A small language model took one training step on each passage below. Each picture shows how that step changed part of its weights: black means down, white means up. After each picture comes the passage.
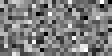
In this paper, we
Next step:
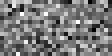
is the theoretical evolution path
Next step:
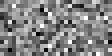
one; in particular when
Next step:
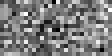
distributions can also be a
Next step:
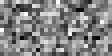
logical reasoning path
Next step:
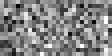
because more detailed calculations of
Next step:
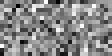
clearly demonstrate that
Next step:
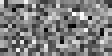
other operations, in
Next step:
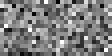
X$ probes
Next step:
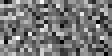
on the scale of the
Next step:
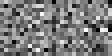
yields a ratio
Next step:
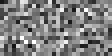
Ramp et al.,
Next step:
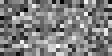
& \accepted
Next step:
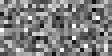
sum of the reference free
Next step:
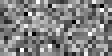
structure and weight of
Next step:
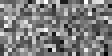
probed by the
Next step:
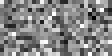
consistent for diagonal
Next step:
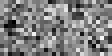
seem necessary for the
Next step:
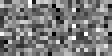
with the size of the
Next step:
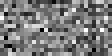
of a unitary
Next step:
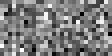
close-up view of
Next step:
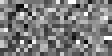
performance requirements,
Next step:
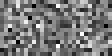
the maximal spin,
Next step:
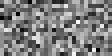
and Assumption
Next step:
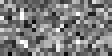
and code adoption rates
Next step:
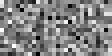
labelled context?
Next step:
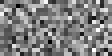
were demonstrated on only
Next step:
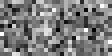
estimation filter. The
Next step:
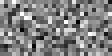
contributions to the total optical
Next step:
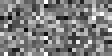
outputs, and
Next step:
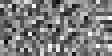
the first law of
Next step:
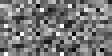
...) and those
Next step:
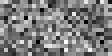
signal in which a few
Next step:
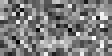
given kinematics,
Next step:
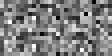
prevent this
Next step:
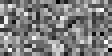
Andy and
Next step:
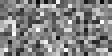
along resolution transitions: A
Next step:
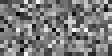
mounted to a
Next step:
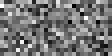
in the standard method,
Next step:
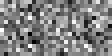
correlation function in terms of
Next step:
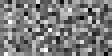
the time-lag
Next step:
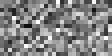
data were generated using various
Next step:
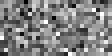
channels. The result
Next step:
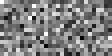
radii and greater
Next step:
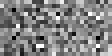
obtain the following reduced
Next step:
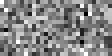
that helped improve this
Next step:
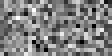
have been performed for several
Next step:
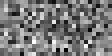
the measurements have been
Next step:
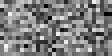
in, Det
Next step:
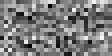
Prog. Phys.
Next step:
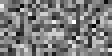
absolute price
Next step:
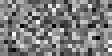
the assumed profile may be
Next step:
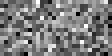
the peaceful
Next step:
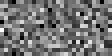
frequency is decreased,
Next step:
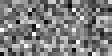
radial derivative of
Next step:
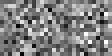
show that at long times
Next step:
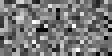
effect is the external
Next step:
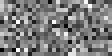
difficulty, several
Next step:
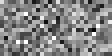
jets cannot be easily
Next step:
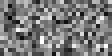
potential thus found, one
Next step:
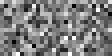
red diamonds show
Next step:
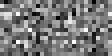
a raster
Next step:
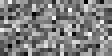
structures} While the
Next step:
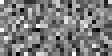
expecting the
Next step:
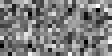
the study presented by
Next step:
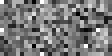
during the measurement. For
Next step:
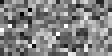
server. The central
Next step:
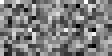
nuclear activity
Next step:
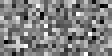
strongest entanglement
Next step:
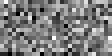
by leveraging known
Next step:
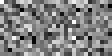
analytic continuation with
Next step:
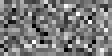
calculated spectra at these
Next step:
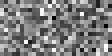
the wings of the
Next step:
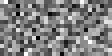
important to note,
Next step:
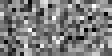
then included them in
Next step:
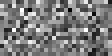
a greater ion emission
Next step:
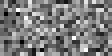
and then we computed the
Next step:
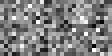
we observed on the same
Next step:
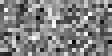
More recently,
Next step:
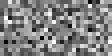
all else being
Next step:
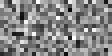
properly constructed by
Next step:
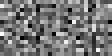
sector, the
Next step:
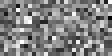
pointings, we
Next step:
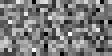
to no loss in the
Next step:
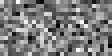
formalism have no
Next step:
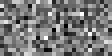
The search for the
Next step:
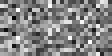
\hline \hline &
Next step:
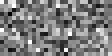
the density scale height using
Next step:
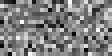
is indicated by
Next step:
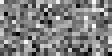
more flare from
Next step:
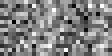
particular way. It is
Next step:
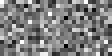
relation did not
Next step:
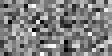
if one neglects
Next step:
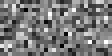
of $k$. For
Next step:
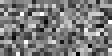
showcases the high
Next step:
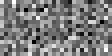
should be strong sources of
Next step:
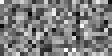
study provides a key to
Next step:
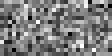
with context provided by standard
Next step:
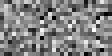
around $\lambda_{\rm
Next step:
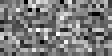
in MOG.
